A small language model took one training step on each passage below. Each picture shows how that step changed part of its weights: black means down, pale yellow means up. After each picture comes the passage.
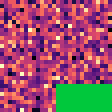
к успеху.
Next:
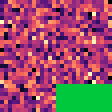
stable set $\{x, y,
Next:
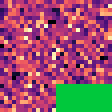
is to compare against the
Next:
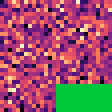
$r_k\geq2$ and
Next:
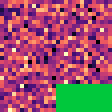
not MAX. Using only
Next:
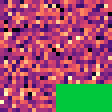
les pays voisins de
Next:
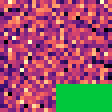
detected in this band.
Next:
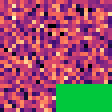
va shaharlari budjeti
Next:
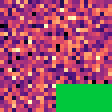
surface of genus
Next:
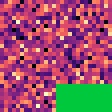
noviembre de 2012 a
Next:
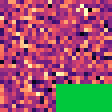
the New England region
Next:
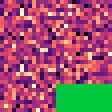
the stretching of the
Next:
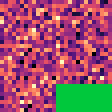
distance optimal codes
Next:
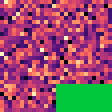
y)$, \begin{align}
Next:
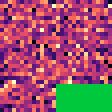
do 2º A que por ter
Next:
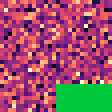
last position $k$, and use
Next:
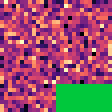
stop only to wait
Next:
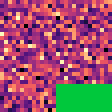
Leray's residues.
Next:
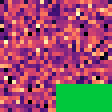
able to prove that the exam
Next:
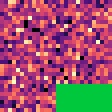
causal ADRF which
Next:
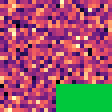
proof of Belyaev and
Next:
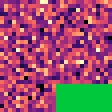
\begin{equation} {T_c
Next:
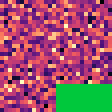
foram coletados da
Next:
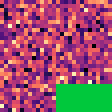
сфер имеет
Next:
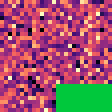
graceful labelled graph
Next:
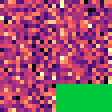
la vida, ya que se
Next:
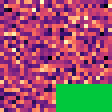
and $R_P$ be as
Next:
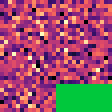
alternative description. In a
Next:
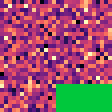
electrically inactive.
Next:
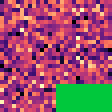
the DCE calculation is not
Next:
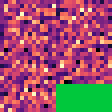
in general is that provided that all
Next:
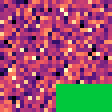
momentum and position
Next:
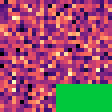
etkisi altında
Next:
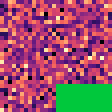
faol siyosiy
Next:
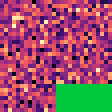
In classical unified field
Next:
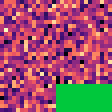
o que nos ensina
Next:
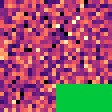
a refereed journal,
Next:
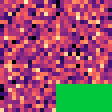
i$, consider the following diagram
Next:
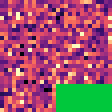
Culture and Arts,
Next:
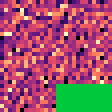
the physical observables used to
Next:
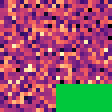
o'z mohiyatiga
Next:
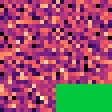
окружают -
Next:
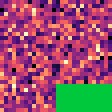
we analyze this example let us state Theorem
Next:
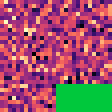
to the slow evaporation of
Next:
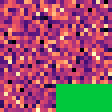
a noticeable difference is observed
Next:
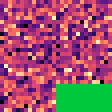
coincidence methods and
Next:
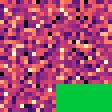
earlier version of the
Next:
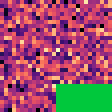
без нее качество
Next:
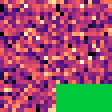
0, \overline{r} \right
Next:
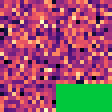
In this way, only those
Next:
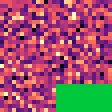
record: **mai
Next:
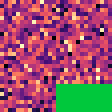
- \\ ProdPlan &
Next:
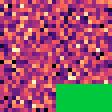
\textbf{n}} - p
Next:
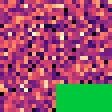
descreve a interação entre
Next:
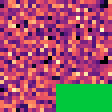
both $E_J$ and
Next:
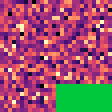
elevation range \\ \hline
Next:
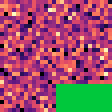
qilish reaksiyasi
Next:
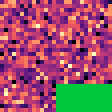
a baseline model. In
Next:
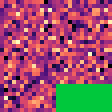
problemele globale
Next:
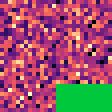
is metastable and the
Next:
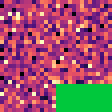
Nacional Curricular
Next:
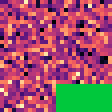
to $2\pi$ and
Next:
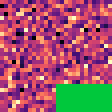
issuance evidence and
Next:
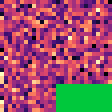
instead. His reforms
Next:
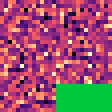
manifests in their own
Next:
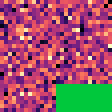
ko'p qirrali
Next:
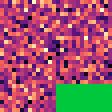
an element of $\glf$. It
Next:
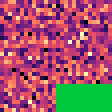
model, suggesting that the
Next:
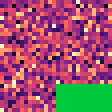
between the two classes is evident
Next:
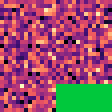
be algebraically independent over
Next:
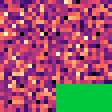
redução fechada é
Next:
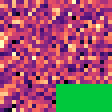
pensamentos de cura
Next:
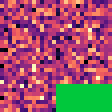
result which is central for our
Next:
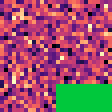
the young nuclear
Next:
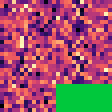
this process and relevant
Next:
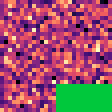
coaches. The analysis results show
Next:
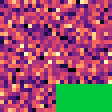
$x\geq 0$ and
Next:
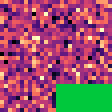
\qquad T \mapsto \tilde
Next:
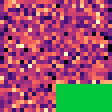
evaluated in $\omega$ and in
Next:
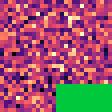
United Nations World
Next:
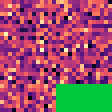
qaysi dostonni
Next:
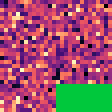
**The Mismeasure of
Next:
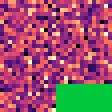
a New Language.
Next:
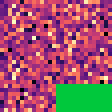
Analysen sehr
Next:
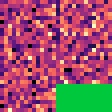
for applications which require high
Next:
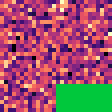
o por oportunidades
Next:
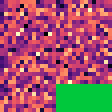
found that the quality of
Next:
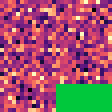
implementeringen af en
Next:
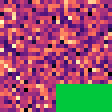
ang mga payak na mga
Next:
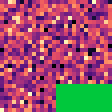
de reduzir o consumo
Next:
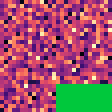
alami. Pupuk
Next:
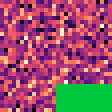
with coordinate-wise
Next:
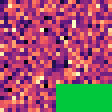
discusses the origin and
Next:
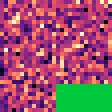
duration, and bandwidth for
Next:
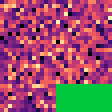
representation of binary
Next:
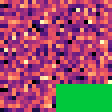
\in \mathcal{M} \wedge
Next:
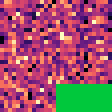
yetakchi birikmalar
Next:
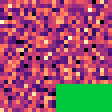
vanishes in this limit. We
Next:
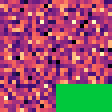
most favorable ground state
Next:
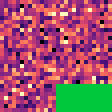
of course one hopes that
